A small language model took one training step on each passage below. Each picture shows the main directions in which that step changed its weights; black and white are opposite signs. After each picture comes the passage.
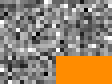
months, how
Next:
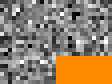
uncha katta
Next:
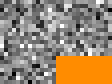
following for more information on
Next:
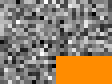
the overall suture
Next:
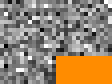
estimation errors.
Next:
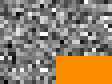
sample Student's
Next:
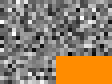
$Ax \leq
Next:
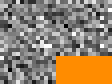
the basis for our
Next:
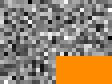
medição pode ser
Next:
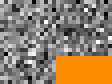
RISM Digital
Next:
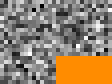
and the Client
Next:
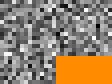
for evaluation of
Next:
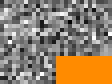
in the evolution of
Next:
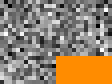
concerning the existence
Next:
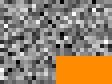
be a graph of order
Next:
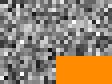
of $\hat w$ that
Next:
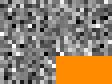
for creating problem
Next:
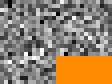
de Toumi
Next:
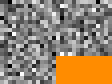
results and evaluates
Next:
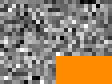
all $\Lambda \geq
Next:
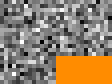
were computed as per the
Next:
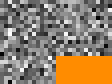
half life
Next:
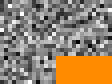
(in the sense
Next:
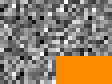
that $b$ must
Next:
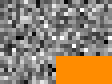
of topological indices
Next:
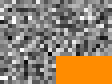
\item a construction of
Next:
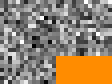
permutations of
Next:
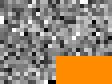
agreed with this
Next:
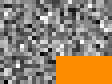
and reported by
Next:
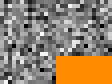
Conflict of
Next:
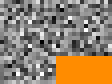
these actors. In
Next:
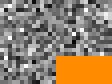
with polynomials
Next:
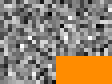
and environmentally
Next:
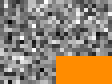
Clause 3,
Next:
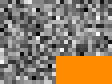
of Samarkand
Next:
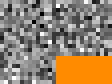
as desired.
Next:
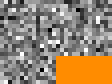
Temur qizi
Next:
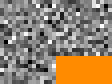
that ACS is
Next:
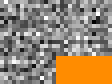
z\right) $,
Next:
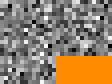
of mutual desire
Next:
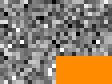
\quad \mbox{
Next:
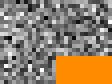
// Logos.
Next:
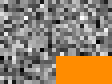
/ Social worker
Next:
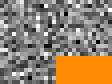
Kilany is an
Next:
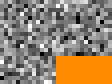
and methodologies.
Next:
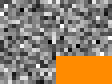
the Thom conjecture
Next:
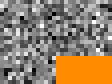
for the students or
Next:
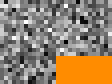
married to
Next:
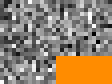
Since the elements
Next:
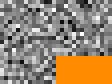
и вывихи
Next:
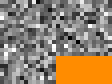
outros direitos;
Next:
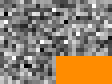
transfer of results to
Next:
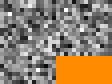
may be of interest in
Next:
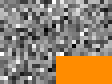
\end{eqnarray*} If
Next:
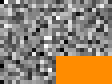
1), our desired
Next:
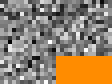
notre corpus,
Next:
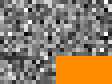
RAM speed
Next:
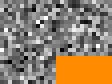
doubly polarized
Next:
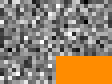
In total, there were
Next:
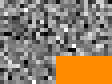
make precise our
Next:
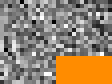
the basic problems in
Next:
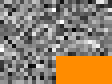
яких інших
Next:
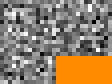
A strongly left
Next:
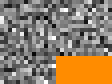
way the trees
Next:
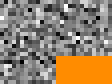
reuniram em
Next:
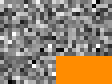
using the notation of
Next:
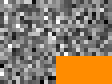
pantalles que
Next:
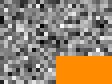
work under the direction of
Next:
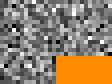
it fails to
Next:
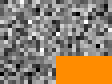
, ijtimoiy
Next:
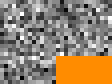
owners and
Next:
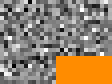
is a quokka
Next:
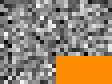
this conference is of
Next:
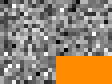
shall refer to
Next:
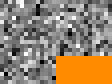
los objetivos
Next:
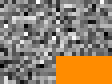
\Sx. Then by
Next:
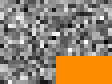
the compressible
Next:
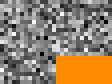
moduli spaces
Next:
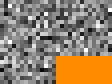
in the form of cough
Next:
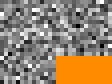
de uma assistência
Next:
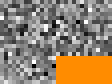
necessary processing
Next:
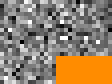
~\mathrm{ for~
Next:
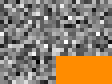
of an appearance
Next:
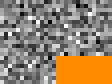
producing our food.
